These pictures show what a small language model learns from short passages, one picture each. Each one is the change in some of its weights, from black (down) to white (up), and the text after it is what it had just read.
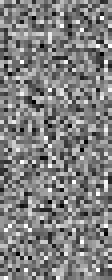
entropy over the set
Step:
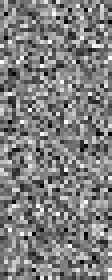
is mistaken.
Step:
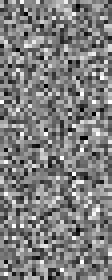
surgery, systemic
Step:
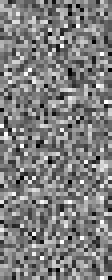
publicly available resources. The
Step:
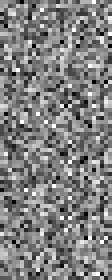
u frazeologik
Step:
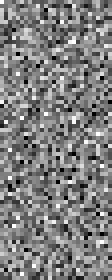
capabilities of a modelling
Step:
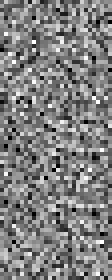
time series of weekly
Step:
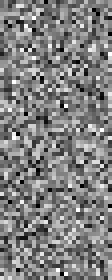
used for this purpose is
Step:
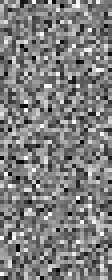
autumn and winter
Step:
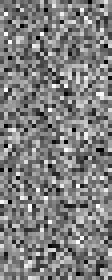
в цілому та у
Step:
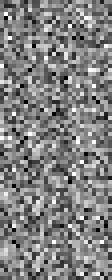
most common symptoms of
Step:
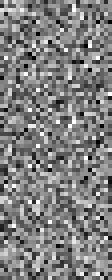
the problem and determine the features
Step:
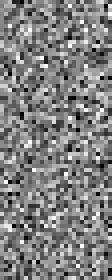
Generation on Urban Digital
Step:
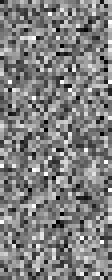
oluşan katmerli
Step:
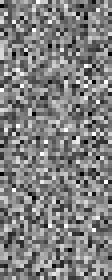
our findings with modern studies by
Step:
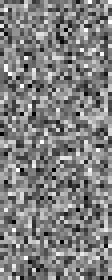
O'zbekiston – xalq
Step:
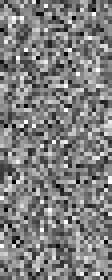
з моменту
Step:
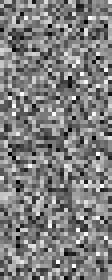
stopping or
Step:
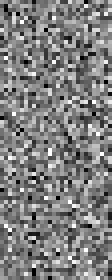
(ChIP) with
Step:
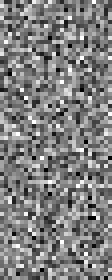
3.54 Throughput
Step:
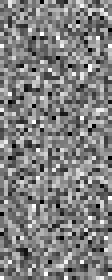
Academia Americana
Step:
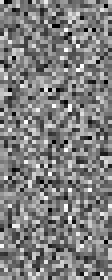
наявності та
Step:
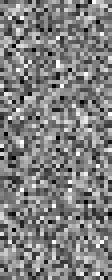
dieta do gado
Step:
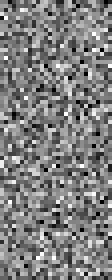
cases. After operation patients were
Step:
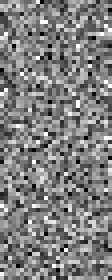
below (Dubey,
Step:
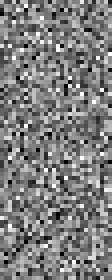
protons and nuclei
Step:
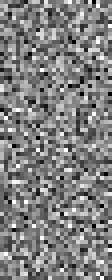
Frage, warum
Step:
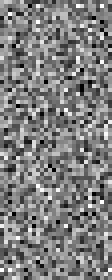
do churrasco:
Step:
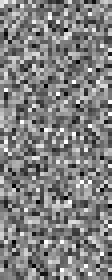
державне управління,
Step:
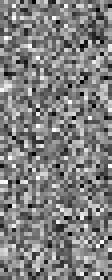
North Konawe
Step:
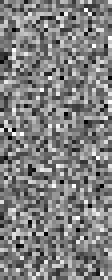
recall the gender of
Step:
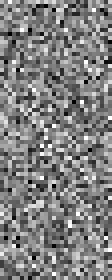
shahd borini
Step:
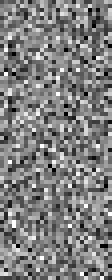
making optima decisions that does
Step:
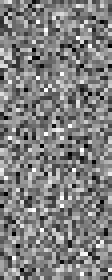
Laut & Pasir
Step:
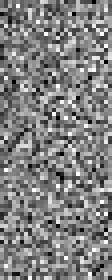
further enrich explanations
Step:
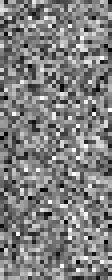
dat de bestuurder
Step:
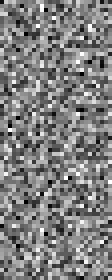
Benign Prostatic
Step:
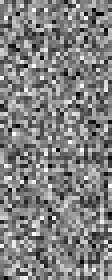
gossipolat –
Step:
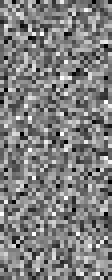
якості передавання
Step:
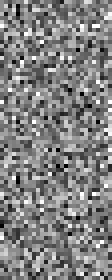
Markaziy bankning
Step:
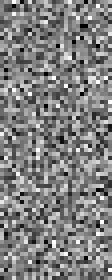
a large time coverage,
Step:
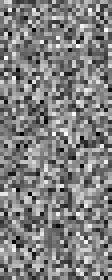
severe erosion not only
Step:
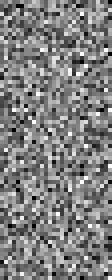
governments and communities are needed
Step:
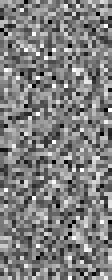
исследования. Среди
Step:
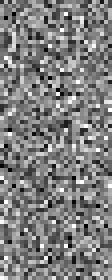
also proficient in professional
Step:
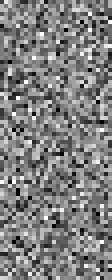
measurement of watts
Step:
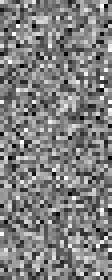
curricula and programs
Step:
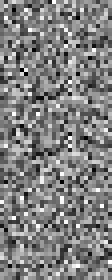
noutra metade a
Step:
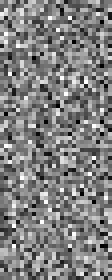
to prevent wasting and
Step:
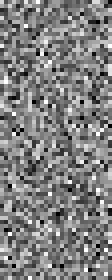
with them and ask them
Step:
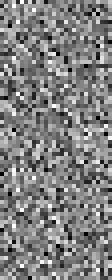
lack of implementation of the
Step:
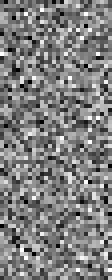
científicos de su
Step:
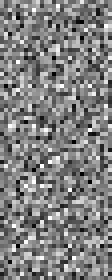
onion and/or
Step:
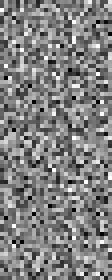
of possible interpretations they
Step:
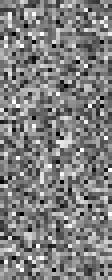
unidades a mais em
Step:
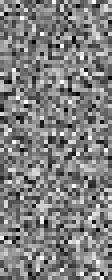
initiatives such as Make
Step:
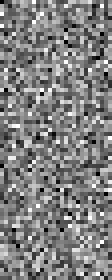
In Zambia,
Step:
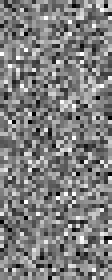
Einführung und Definition Es
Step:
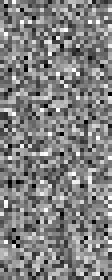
well as for the short
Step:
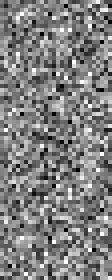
من اوربا
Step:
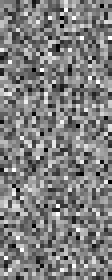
simple and reproducible
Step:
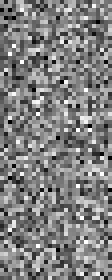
doença e do
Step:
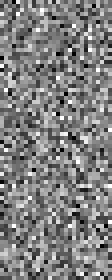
in claiming their status
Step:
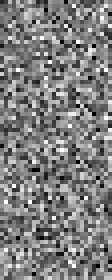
muro, quedando
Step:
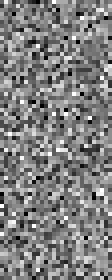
manifiesto la
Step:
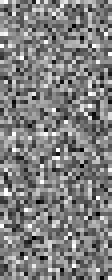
living things. The
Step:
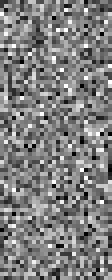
footprints on the
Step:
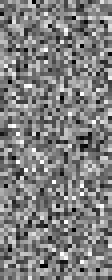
saling mengampuni,
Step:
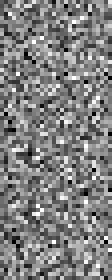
suhlen, ihre
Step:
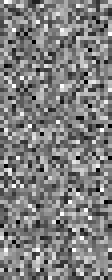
occasionally systemic
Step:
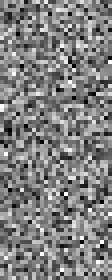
Other (please
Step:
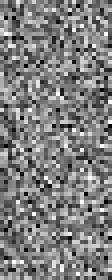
cada 15 días durante dos
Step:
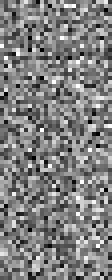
da interação que é
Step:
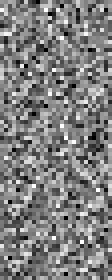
Objeknya berupa
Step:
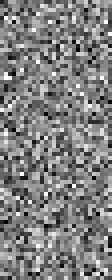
reveals the regional aspects of
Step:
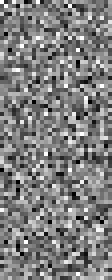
Eltern geben an,
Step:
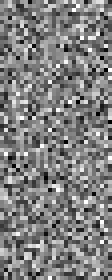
of Britain leaving
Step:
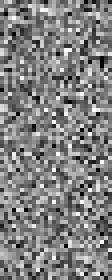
11. Cyclic
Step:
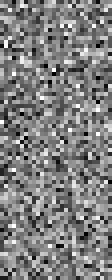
the superiority of the
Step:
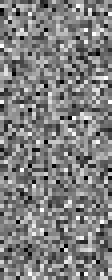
Methodology (equal).
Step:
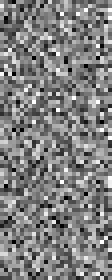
level of knowledge of care
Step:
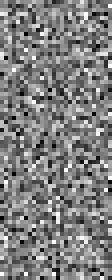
entries. Data Management We
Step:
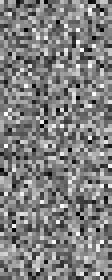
solução de qualquer
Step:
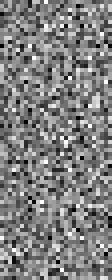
saline solution, morphine
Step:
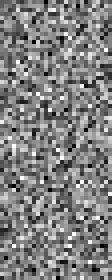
he takes time to
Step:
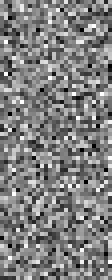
is responsible for sending the
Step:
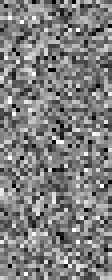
محاضرات في
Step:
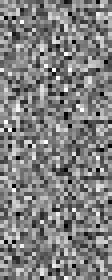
changing of posture of
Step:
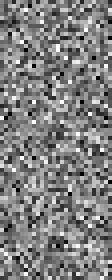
and 90%. Figure 2:
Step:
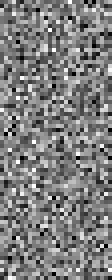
sociedad, primero que
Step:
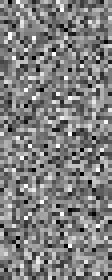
work in either education and
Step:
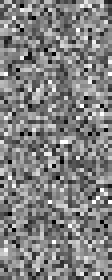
most well-known
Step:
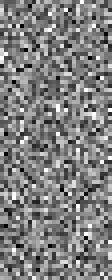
etnogenetik va
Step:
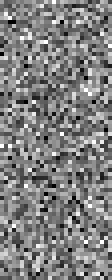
acute respiratory
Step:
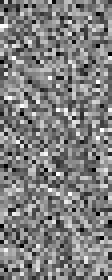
enhance the payment system to
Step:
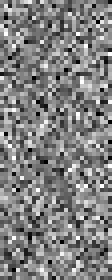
zamonaviy kasbiy
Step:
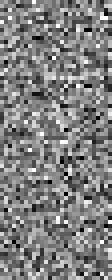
dans l’eau de
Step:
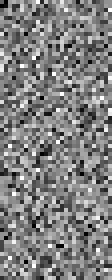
results from the focus group
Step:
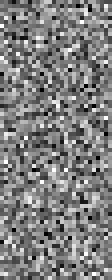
routes. There are many
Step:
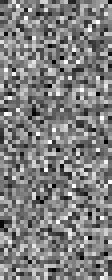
sistemas de pecuária
